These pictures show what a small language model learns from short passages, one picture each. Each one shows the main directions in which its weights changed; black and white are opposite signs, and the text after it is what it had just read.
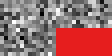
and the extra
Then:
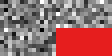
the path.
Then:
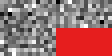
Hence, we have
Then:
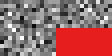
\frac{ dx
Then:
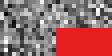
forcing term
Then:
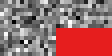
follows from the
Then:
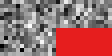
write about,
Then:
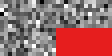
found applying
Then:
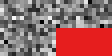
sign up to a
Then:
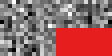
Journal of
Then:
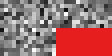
the derivative of
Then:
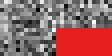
conditions showing with
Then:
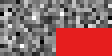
\rangle} \,
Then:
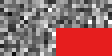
sectorial con
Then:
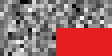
nas outras
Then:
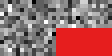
les choix
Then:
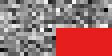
0 when $Z
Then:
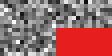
adaptados ao
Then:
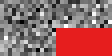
is the pure
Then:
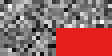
del proceso
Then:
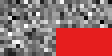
affecting all
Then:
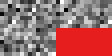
qilish va
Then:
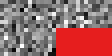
ve Spor
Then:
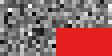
Let $\iota
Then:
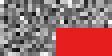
sequence above.
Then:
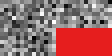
to the square
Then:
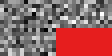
the financial
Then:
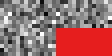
dent de
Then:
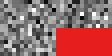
such that \[
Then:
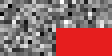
o mundo
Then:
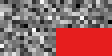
in order to
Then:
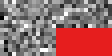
which, in
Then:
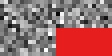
$K$ in
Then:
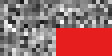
proof, which is
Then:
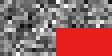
natural to ask
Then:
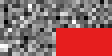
holds immediately
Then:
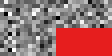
de atendimento
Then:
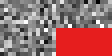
the reduced
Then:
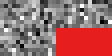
been used by the
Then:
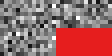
solde de
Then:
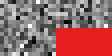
dynamics of
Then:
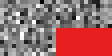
fixed point set of
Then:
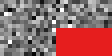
exist $\alpha,
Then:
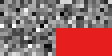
rodes sobre
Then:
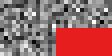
cuando son
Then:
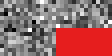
heights of
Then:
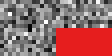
limit of zero
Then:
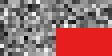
itself does not
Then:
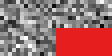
acordo com
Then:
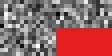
we see that
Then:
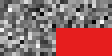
digital esta
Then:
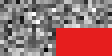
, \qquad
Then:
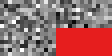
mais aussi les
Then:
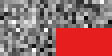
of the point
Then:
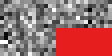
of death,
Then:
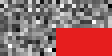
condition becomes
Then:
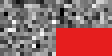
global iterative
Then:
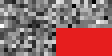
Лютер /
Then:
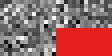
mapa de
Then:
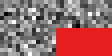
of $\theta$.
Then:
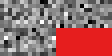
the order of the
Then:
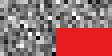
provienen de
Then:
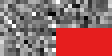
то же
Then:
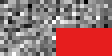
algebra structure on the
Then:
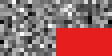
Journal for
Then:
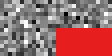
aks etgan
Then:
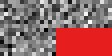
the generator of
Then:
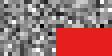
and such that
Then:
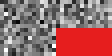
first the upper
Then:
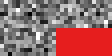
a hybrid
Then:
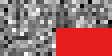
is surjective,
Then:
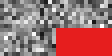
the moduli
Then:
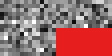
of finding the
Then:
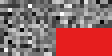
decomposition: Let
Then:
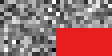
In addition,
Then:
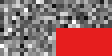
formula immediately
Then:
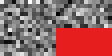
optimization. We
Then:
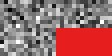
$\sigma$ that
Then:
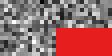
the density
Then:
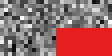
monomial of
